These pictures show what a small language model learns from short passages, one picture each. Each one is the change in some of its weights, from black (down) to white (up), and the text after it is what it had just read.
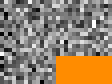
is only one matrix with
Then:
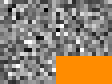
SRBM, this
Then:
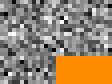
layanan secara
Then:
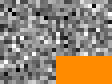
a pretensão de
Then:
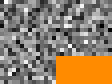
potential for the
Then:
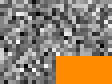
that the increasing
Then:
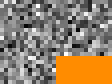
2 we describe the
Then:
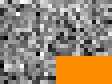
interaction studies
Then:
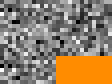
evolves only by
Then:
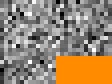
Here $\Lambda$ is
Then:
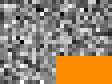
F. Nier,
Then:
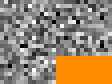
otra parte,
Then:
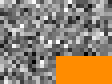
не тільки
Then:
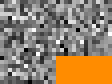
series type
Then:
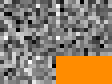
Is observed to
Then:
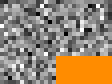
per un tentativo
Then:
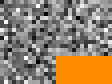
the cell $\alpha$,
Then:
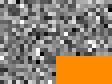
on $T\cap
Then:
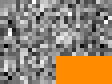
å ha lav
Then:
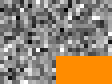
Otherwise, the
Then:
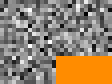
get information on
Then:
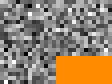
introduced. The
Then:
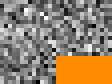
para Publicação
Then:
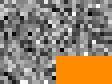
measure} of
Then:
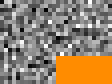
Therefore, it is
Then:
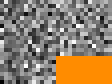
into $\Phi$. This is
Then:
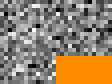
Davolash ishi
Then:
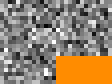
– будет:
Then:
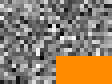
of $J$. This
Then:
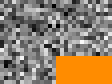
isomorphism outside of
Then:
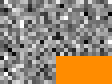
maceração à
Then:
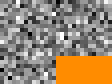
índice de
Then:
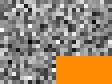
eficácia das
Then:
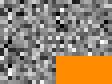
then a standard
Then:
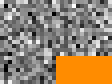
$3 \cross
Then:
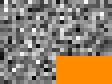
It is a well
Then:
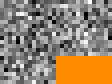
I descreve a
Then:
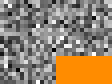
constant or admits an
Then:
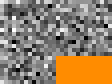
of Proposition 4.7
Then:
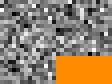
the Hilbert space
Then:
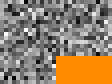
is clear that the
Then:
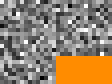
linear population
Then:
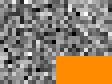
H} \frac{
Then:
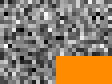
vanish in a small
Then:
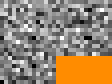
ecuatoriana en
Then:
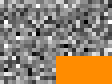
поскольку не
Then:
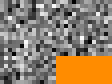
flux function was used
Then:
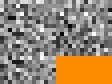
vezane za
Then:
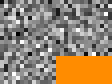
or, after a
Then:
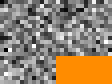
de un método
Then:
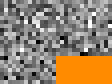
all $i\neq
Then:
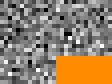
to simplify the
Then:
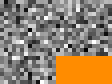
by Ahmad and
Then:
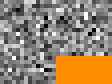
*Sales Force
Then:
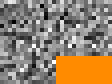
then $|x|$ is
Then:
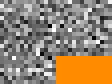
of $S=\Spec
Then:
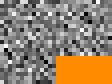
cadre: dans
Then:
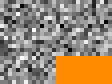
al arroyo que
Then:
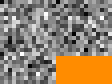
This is a special case
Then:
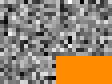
nonsingular points
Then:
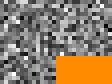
(amaliy) va
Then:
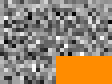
positive Korrelation
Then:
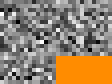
points, curves and
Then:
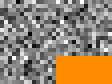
органу і
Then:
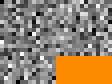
his principal
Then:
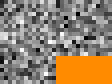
dei nonni con
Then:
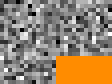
on the cocharacter
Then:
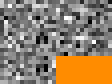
данного растения
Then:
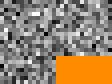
en narin organ
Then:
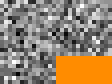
the AoU. The
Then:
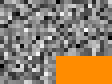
$r$-form on
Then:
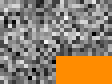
se analizaron
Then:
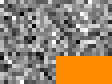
Verificação do
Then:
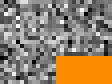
contiguity of
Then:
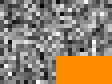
is a polynomial over
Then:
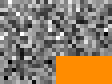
by \begin{equation*}
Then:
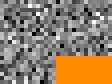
to one left ideal
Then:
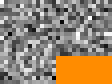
estudo de caso
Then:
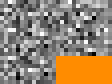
من فتنه
